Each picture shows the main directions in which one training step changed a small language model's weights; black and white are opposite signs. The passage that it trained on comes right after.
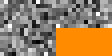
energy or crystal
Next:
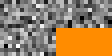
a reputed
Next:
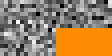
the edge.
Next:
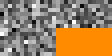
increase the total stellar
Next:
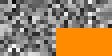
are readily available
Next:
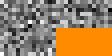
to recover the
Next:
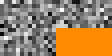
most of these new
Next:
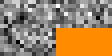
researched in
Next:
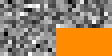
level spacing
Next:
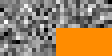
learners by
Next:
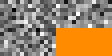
as a corrected
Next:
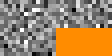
local configurational
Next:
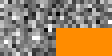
the NRM
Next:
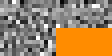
I saw
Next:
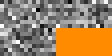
governed by the
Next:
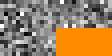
method are always smaller
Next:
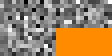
immediate properties of
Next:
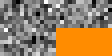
given in section
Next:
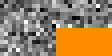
below the mean speed
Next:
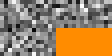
Analytical methods
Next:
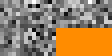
its prognostic
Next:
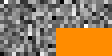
Magnetic Properties
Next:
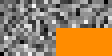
the lower limit to
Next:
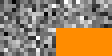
is equal to
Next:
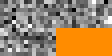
satisfy the
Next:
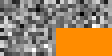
sample size and lack
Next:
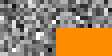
Such a
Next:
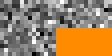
LAB isolates
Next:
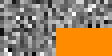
examples of
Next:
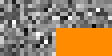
respondents considered that the
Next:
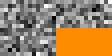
only depends on the
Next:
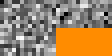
of these works
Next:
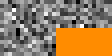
as a promising
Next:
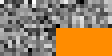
any significant result.
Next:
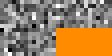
requirements of the
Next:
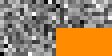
method} (For
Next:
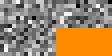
of discrete
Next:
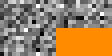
management restrictions
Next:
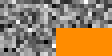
does not require
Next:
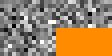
on condition that the
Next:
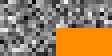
backdrop of
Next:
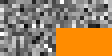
weighting (see
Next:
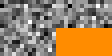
catchl &
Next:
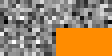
two copies
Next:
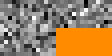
results is sufficient
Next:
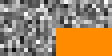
first column indicates
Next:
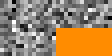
exists a
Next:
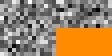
shown in the right
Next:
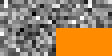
a trading
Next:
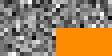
quantisations is
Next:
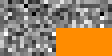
group singing"
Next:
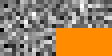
for many years
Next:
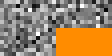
ray average to
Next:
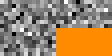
are often employed
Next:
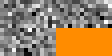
by \beq
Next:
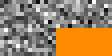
tool at the service
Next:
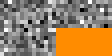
to other groups.
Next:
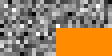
to see in the
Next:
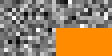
certify that
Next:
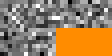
So that both
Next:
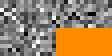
also that among
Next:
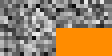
Tools What
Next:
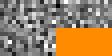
the mean scores
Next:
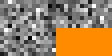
$e$, they
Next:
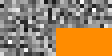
instability. A
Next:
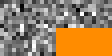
one time period,
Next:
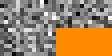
as model structure and
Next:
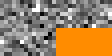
and white
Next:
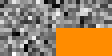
dataset, leading to
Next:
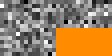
far they have been
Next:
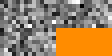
the evaluation of
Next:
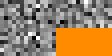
attention to water
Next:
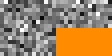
object saturation,
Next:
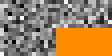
from savings
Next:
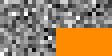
factors, respondents
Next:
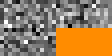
areas of dry
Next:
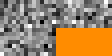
the results from the
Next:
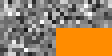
in it.
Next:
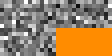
result from the new
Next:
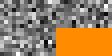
to p , which
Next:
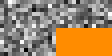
and desorption of
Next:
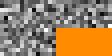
The evolution of structure
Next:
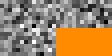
teachers having high
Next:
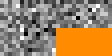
That makes
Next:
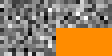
analysis of data.
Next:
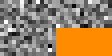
at all stages
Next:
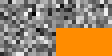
neck in
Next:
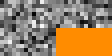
total primary energy
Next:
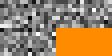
formation of financial resources
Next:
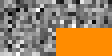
coupled with the
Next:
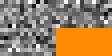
at the magnetic
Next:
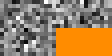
intersection, including
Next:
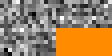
in view of the
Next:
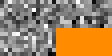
long side parallel
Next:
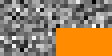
imply that by
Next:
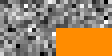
At ${\cal
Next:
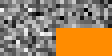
cause low effect
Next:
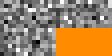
best results using a
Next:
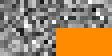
the four spectra obtained
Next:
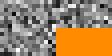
values of these free
